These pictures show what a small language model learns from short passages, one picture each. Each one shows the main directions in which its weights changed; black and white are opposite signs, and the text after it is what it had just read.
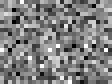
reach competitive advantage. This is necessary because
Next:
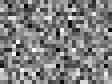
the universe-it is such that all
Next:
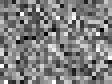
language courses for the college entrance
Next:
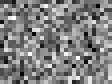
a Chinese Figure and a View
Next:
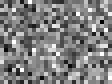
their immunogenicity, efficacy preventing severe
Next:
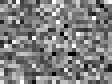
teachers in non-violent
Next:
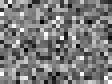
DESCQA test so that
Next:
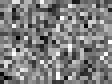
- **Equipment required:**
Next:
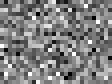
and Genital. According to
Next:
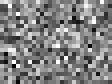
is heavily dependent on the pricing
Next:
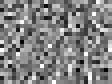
the need for structural re-engineering
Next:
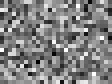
into Economics of demand A person would
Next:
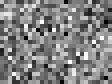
man in order to study at university.
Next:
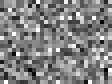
director to identify the weak point of
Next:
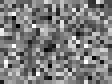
the higher the Tg. With respect
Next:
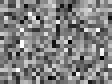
to provide psychological support for refugees together
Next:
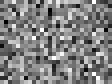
mean muscle strength score measured using
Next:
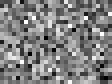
that among the plant substances that can
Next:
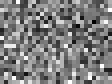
institution's speed of adjustment to its
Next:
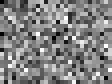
(Levickis et al.,
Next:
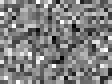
significant difference in mean larval
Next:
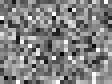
corner of Hawkes
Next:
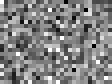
TEM. The cross-sectional
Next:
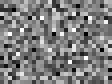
variance was used to test whether there was
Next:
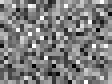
wisdom have subscribed
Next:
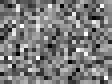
of coronary artery
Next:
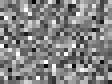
single-stage PV system based on
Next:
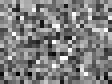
grasses were low in nutritional
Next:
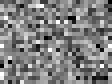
Figure S7. Ordinations for
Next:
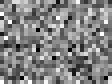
electrodes. Supplementary Figure 2 |
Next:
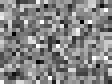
mankind. 26 principles were
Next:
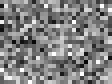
A^q \rightarrow B
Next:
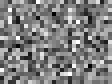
dark states into the Γ -point
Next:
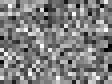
with the advances in surgical
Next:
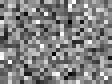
bathroom. They may be
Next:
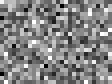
*P. wissii*
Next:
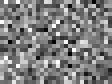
Vagus Nerve;
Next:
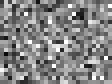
Return date > g i number text text
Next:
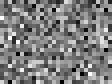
frequency, density and dominance
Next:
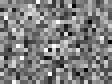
patient is the final authority on the accuracy
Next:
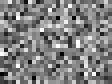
al.*¹⁰ observed inhibition of
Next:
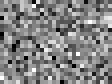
state of patients for clinician.
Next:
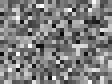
polymorphisms in the various
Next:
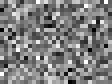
were defined, which provided the necessary framework
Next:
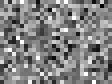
energy absorbing elements in
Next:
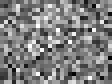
of the Cost Element Structure -
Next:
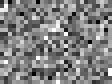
may then be assessed following these two
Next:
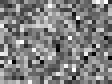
of financial statements, and proves especially
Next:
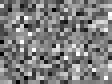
vibration in the infrared region
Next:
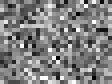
of “description”, such as in
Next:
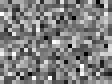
marine life that can be found in the
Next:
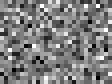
interactions and conflicts among the three psychological
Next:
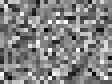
PBM detection. The obtained corresponding
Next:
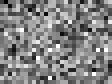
and sex. With this awareness in
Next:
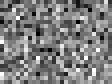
finger jointed sections, the
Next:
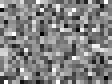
following 1500 ms of the central
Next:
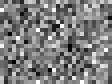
content 1. INTRODUCTION Geotechnical
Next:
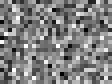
bulk lignin. Among them,
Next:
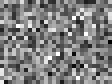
Herbal Antiinflammatory Ointment
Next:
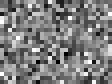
specific strategy and tactics in solving
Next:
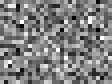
to lot 2) and shipped to
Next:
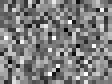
responsibility of the youth of our
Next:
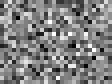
(50.8%) accounted for
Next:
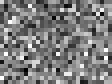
crisis. The wiggles in
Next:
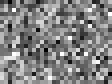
before & after walking for 30
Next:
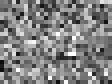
improvements to building regulations and planning; existing
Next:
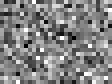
Partnerships (PPPs). According
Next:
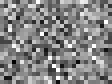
there are significant covariances between
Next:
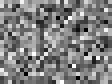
after 30 minutes, the yield decreased.
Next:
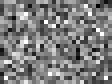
The Proving Ground also promotes
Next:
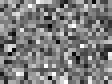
were separated into initial and final phases
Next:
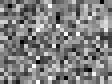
of the hip by basically trained
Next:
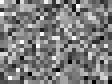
students and improve their overall academic performance.
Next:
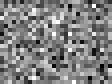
IN THE OUTPATIENT
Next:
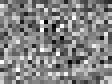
For proper planning of water resources the knowledge
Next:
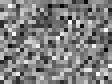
of augmented reality in
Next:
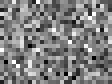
transition to an unfolded structure
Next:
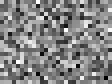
role in how they respond to others
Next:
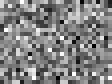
after the concepts of experience, motivation and
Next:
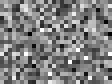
stage, the cost drivers are used to
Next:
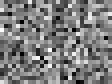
the quality indicators of the transient process
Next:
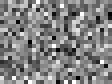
authoritarian tendencies tend to perceive
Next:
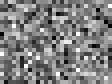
results are displayed in Figure 3. By
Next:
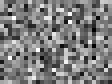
the application scenario and takes into consideration factors
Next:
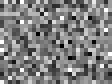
financial risks in its asset purchase programs
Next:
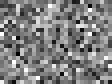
of attributes (Tawhid
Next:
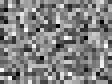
will celebrate its 10th
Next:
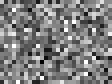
serum and other essential biological materials¹.
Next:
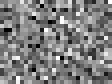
[4]. Other approaches work without a
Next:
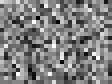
F(a)$ is a
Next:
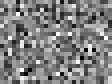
Development (ijtsrd),
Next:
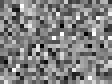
fuel flow rate is decreased stepwise
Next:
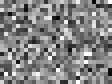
the research data presented for the capital employed
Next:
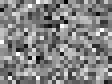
were presented to experts in the fields of
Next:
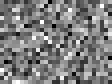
X-ray diffraction,
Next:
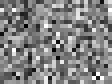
captured by the lagged economic size
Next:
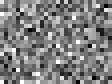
place in America's life of
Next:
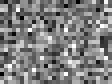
Ensure Reliability and
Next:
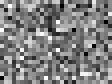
in English. The teacher can make the
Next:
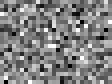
insurance coverage for dental services for
